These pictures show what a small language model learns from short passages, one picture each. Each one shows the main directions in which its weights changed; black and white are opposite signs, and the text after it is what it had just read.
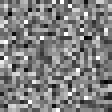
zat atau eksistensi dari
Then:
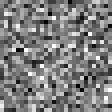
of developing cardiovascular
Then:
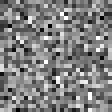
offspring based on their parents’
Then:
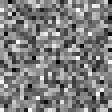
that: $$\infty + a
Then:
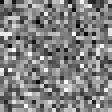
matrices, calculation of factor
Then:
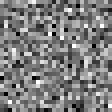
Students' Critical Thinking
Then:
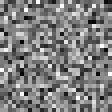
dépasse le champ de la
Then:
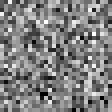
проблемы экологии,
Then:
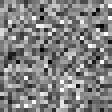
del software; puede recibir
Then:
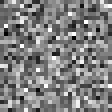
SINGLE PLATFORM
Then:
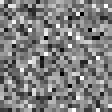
has a positive effect on economic growth, this is
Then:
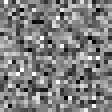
indertijd ervoor
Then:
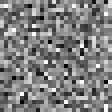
critiquait la Hongrie
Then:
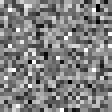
en la crianza, no solo
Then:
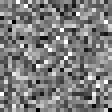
consumption. Keywords: HVAC
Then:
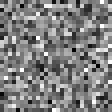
кратным сложением
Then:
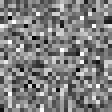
money matters. These Jobs
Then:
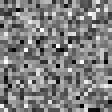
years. Reflecting from the author
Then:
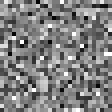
tratamento diz respeito a
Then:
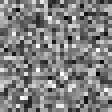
relevantes: “desigualdad,
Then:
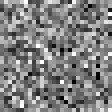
could be a tendency in how primary
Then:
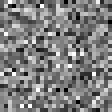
(3.10)$$ It follows that
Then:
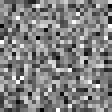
та цінності, які
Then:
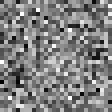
students. We have also witnessed an
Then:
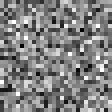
done by lowering the quality of food by
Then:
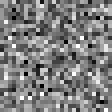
*Conchiglie*, 6
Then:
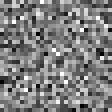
in the blank question types are
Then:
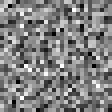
there are still many limitations.
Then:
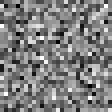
trained mediators. This system serves
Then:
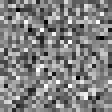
over a network. It has an interface described
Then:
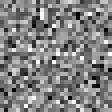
Russica Pannonicana.
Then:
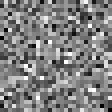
/ В. Ирвинг. -
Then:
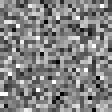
cohesion and resilience.
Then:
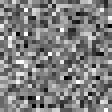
цифровых коллекций
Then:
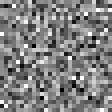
questões a serem resolvidas,
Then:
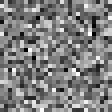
d'accord. Après le
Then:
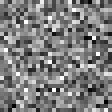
out of the field of view of the camera
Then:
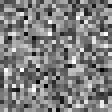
use of AI in education, learning autonomy
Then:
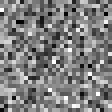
робота студентів із
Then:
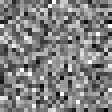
the help Housman test to measure the relationship
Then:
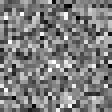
pengalaman wisata melalui
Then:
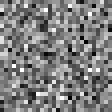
суть самой инвестиции
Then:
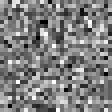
Национального института
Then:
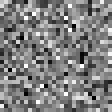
as impaction due to the basket is
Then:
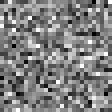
buzilishlarning muhim rolini
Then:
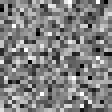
Erode first, then dilate -
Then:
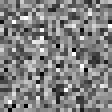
Digital Marketing Implementation
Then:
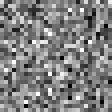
has been used as a major component in a
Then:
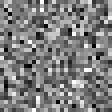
facility, inspired by the US
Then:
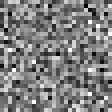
choice, as upright as possible",
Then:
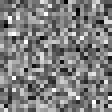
be used for Urdu handwritten
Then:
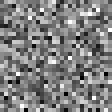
channel then in case of Inversion
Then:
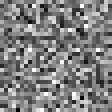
themselves in an uneasy
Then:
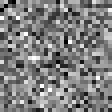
pedigree data analyses. NL
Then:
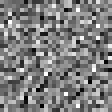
en las escuelas judías de
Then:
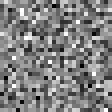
the project with the legume crops such
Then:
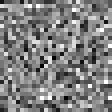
olib borilayotgan ishlar
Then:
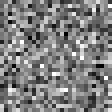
SPT Based Liquefaction
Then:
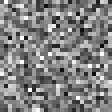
do mesmo, o que contradiz a
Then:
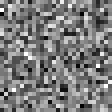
і креативністю
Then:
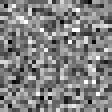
a choice task: Your doctor
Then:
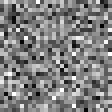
Flow Diagram RTE
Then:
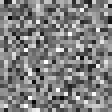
Is the work clearly and accurately presented and
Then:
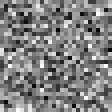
the Mandelbrot set – a
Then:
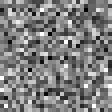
податкових надходжень в
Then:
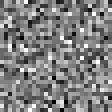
la CDN se hagan
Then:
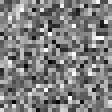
managing water flow, especially during winter
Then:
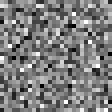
growth. Market orientation,
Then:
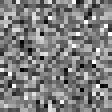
Adelantamiento de Cazorla
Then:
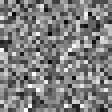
atrocities and war crimes
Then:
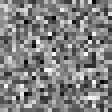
development of professional competence of a preschool
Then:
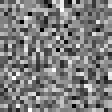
देह तो
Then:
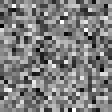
This community contains 4 trees, 5
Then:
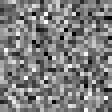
hydrogen atoms. The cutoff
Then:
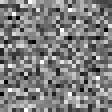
BY JANE AUSTEN AND
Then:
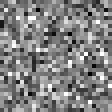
iste'dod ko'nikmasi
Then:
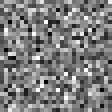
exploiters on the one hand and the
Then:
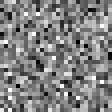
момент используемые
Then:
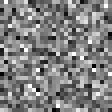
R-CNN a BCE for
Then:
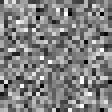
in auditing to be an important tool
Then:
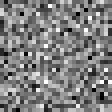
y r_s de Spearman)
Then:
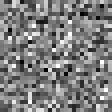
судга тааллуқлилиги
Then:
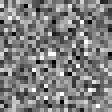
ówczesne teksty
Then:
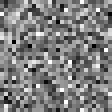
va avtomobilsozlik,
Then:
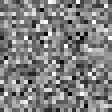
Механізми розвитку
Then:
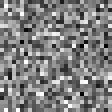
childhood malnutrition, parents
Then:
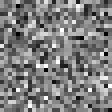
даво машқларини
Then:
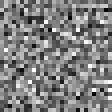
Misschien is de hoop
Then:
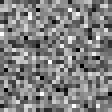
de eklemişti.
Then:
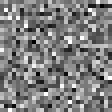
every artist has a voice that
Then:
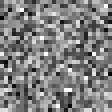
staff skills. The quality of provided information
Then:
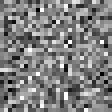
the variable had been established to ascertain
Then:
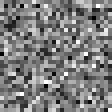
falhas na colocação, que
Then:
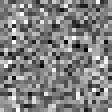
The Supreme Court approved
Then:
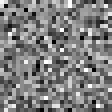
de compromisso espiritual -
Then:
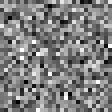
avoidance behaviour as a response to
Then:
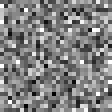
of the wine obtained from this grape
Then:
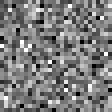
is KVIC which is highest in
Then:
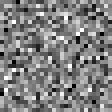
“Language and Woman’s
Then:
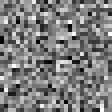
yang ditujukan untuk mengurangi
